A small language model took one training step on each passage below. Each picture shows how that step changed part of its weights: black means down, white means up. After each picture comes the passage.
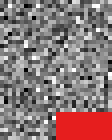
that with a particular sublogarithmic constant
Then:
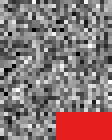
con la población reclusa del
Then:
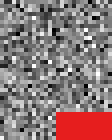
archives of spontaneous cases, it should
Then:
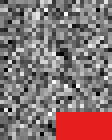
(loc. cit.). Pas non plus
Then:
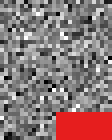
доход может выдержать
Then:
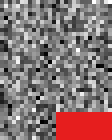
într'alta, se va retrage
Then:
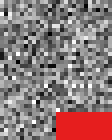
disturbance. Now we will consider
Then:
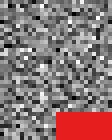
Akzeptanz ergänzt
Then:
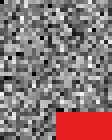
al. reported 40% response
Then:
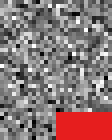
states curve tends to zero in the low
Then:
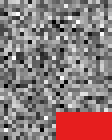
bu sistemin adeta bir burs
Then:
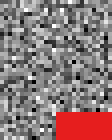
ўзига хосликларини
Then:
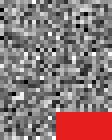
globalization, the development of science, the
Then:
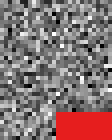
debilidad o la enfermedad
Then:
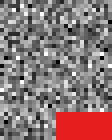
habits, the writing format in
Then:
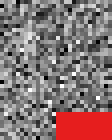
samples [5-8]. The magnitude of
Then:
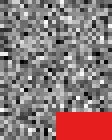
qanday tirik organizmlarning
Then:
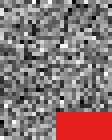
3 United Tractors 84,37
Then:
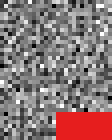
desired detuning (varied in
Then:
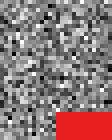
Revisão Bibliográfica
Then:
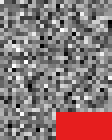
to its interaction with the electrons and nuclei
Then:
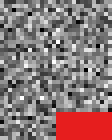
Además, sirven para estimular
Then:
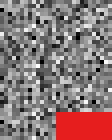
Ambato, Ecuador;
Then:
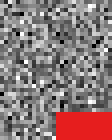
are associated with the convex outer surface,
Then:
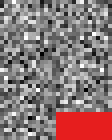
– o'quvchi yoki
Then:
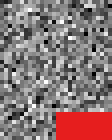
mapping, and in two of them – a
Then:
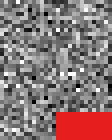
different aspects of the workflow to the
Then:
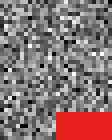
(iii) to the 10 mM experimental
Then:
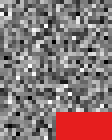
remove this vigilance and, for
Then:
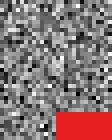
del pecado original¹⁰ se
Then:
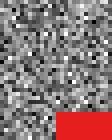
direction leads to one pair passing in a
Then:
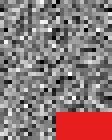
Experimental setup. Note that
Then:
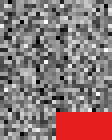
jamoaviy faoliyatga
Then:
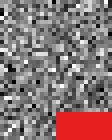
of neutrino species ($N_{\rm
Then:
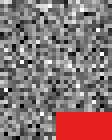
предприятия и других
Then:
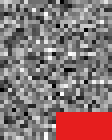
over 10. When the peak ratio is below 1
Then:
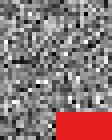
sink but instead has a transition back to
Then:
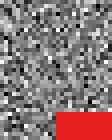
accounts for two things: first, the
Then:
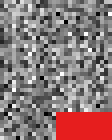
{S.}~\bibnamefont {Takahashi}},
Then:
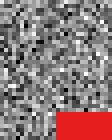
The search for studies resulted through the
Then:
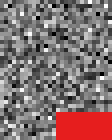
\emph{window} of $S$.
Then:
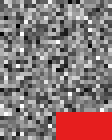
that green methods aimed at reducing energy
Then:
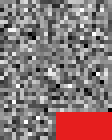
maktab o'quvchilarining
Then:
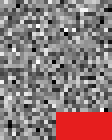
agreement between theory and simulation indicates that we can
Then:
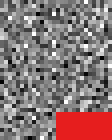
Secretamente pienso que si esa
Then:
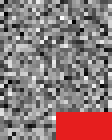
arizalar kiritiladi, sud
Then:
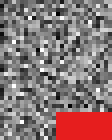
juda keng tarqalgan
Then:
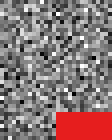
є: аутсорсинг
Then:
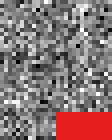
largest connected component to create larger test
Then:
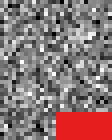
should undergo a corticotropin
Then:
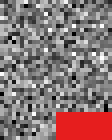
for the 70 $\mu$m band, and
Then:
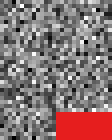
gauge group, whereas in the latter
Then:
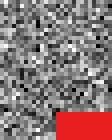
to energies ten times larger than the
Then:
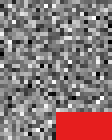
the spin-torque problem. In this
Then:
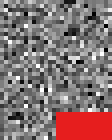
fire incidence in Davao
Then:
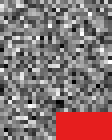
a los trabajadores de la
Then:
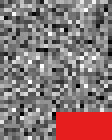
energy resolution of the *ROSAT*
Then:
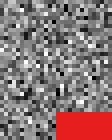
Mashq qilish usuli bilan
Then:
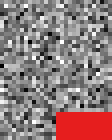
ou responsáveis, que têm
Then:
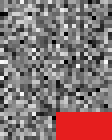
uchun o'zining 2-TOM,
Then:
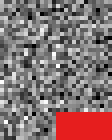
| | the operating | creating web |
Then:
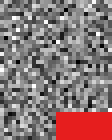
model, we aim to reduce the impact of
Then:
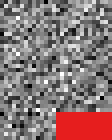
adding a regularization term to the cost function
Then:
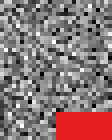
and $\Omega_{\rm d}$ to the values above
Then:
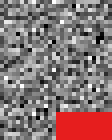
WASHINGTON DC,
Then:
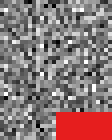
налоговой отчетности
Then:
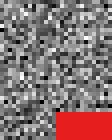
brane \cite{graviton}.
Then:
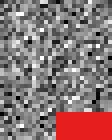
Security: \begin{itemize} \item
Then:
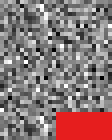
the relaxation time can be achieved
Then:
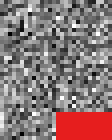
motion of $\bar{F}$ with respect
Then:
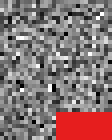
A. The Role of Fatty
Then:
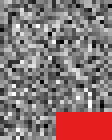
of the material-spatial mapping},
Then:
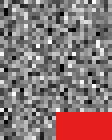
olahraga yang sangat
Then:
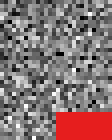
\dfrac{c \epsilon_0
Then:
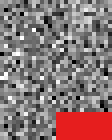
qo'yilishi mumkin.
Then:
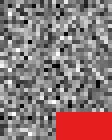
define o marketing como uma área
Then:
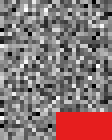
Йўқ, чунки у
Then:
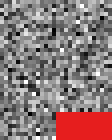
evolution of the universe under the dynamics described by this
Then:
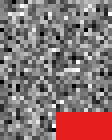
exploits). \end{itemize} A
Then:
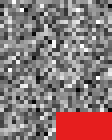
o'pka suyuqligi
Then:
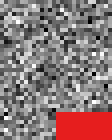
to the Newtonian binding
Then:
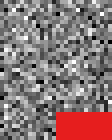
yuqtirish qobiliyati
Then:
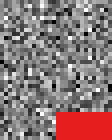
indeed, only two of the branches from that
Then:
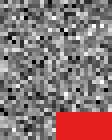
for the vierbein other than in
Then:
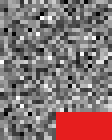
the stochastic channel quality
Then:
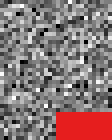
seniors eux-mêmes
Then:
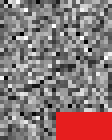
является синтез и
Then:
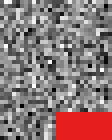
others, their samples do not show a
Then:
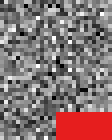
Hasil produk pengembangan yang
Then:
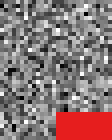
same} channel as the legitimate
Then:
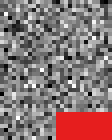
linha referente a alteração,
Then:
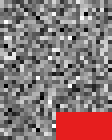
den Achaischen Bund..... 26
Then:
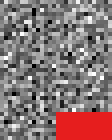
обговорення проектів
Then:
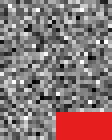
оценка продукции
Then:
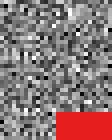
the method of correlation analysis, the so-called
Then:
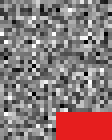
num século, e como literatura
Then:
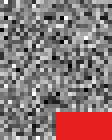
phase, where only the intraleg part of
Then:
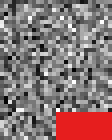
our solution can reduce the upload size
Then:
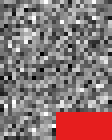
require any network communication. The TS
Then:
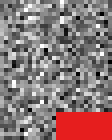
Раҳматуллаев Ш.
